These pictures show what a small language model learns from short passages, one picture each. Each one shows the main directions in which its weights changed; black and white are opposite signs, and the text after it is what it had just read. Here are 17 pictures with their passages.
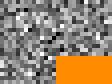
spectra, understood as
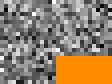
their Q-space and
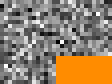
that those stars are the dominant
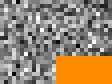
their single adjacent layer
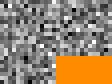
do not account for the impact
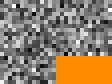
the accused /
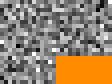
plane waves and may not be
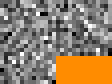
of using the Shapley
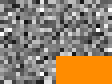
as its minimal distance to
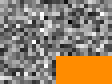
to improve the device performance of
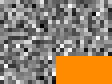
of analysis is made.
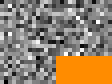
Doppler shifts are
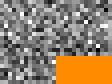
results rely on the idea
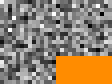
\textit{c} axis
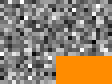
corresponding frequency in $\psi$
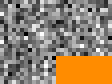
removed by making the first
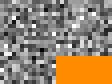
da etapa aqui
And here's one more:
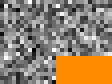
уровне коленного
